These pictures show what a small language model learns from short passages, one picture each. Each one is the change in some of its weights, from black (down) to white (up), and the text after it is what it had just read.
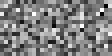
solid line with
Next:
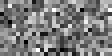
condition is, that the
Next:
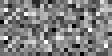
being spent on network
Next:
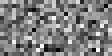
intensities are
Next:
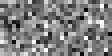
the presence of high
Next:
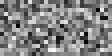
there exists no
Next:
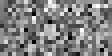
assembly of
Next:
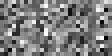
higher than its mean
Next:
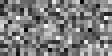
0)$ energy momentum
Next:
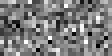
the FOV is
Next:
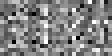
\Lambda \right)
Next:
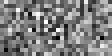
in the neutrino
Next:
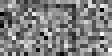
QED it is
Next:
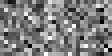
priors were used
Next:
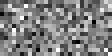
layer placed
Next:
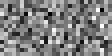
wide range of
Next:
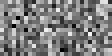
with the integer
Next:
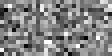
electrons which we
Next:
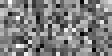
opposed to the
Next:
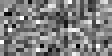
is replicated
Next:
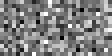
distribution mask function.
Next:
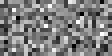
Fermi surface are
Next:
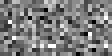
mass scales and
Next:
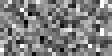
its received
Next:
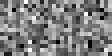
domain wall only has
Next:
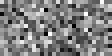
both for the free
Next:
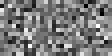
a satellite
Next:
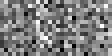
From another
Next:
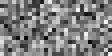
contributes to
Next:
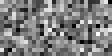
of its better
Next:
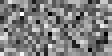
generates correlations over
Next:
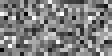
machine agents
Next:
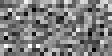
also documented.
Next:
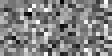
frame ${\bf
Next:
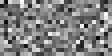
The requirement for
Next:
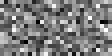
superiority over
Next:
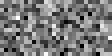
because the effect of the
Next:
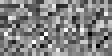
an NLO
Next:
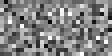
hole in uniform
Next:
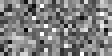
we omit the
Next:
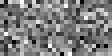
The electromagnetic
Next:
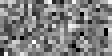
to be expected in
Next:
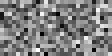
particular FRB,
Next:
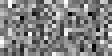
shown to lead to
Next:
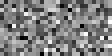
evolution of behavior of
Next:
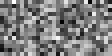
activity in the
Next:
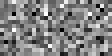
\sigma_L =
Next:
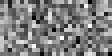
useful for
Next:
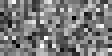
is the new Fast
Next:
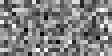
K, at which energy
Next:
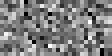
vortex charge
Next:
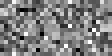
frequency of approximately
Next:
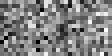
standard IRAF
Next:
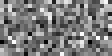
together with
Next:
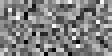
included, because it
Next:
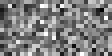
most electrons will remain
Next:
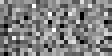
Hao and
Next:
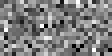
The primary
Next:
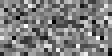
and elusive
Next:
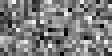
is positive or only
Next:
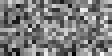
the errors in the
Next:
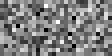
two different Li
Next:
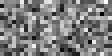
index of the
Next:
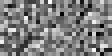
shower, will
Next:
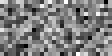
influence of very
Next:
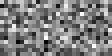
Because it has
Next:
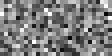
constraint from the
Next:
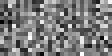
type is a feature of
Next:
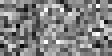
more generally via
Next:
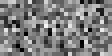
the expected number of
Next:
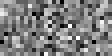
$i$ to process
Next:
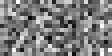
the time delay
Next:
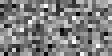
same branch.
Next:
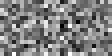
high symmetry momentum
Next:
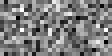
Phys. Rep.}
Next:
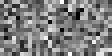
field $A_3
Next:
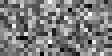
change of the
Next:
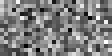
and Israel
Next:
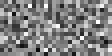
allow further nodes which
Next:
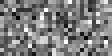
is so fast that
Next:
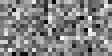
for Andreev
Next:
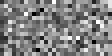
collision processes
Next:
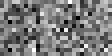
network) does not
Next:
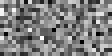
as, "an
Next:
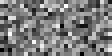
a tensor is
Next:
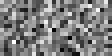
of the currents
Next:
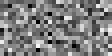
a stepper
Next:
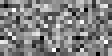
Review of
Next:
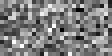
that of $x$
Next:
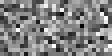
further constraints on
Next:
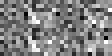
case, when there is
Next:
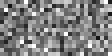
to whom correspondence
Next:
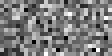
but the predictions are
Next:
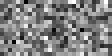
\\ \hline\hline
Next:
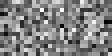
R_o$. For
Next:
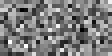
cluster of size
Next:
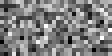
GeV $\lesssim
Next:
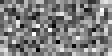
meanders problem.
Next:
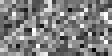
of Age and
